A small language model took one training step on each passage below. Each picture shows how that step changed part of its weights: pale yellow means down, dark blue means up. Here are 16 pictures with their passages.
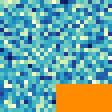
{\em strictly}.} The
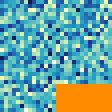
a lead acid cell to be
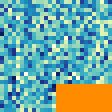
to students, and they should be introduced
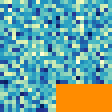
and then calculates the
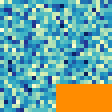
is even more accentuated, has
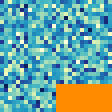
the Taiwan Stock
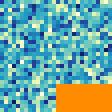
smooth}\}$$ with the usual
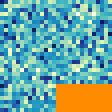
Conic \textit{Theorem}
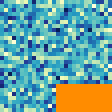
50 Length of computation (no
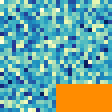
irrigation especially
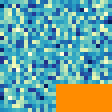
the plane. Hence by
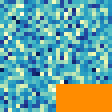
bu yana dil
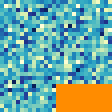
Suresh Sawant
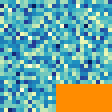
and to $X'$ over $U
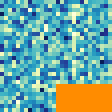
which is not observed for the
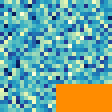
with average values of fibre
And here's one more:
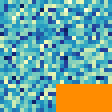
over jointly connected
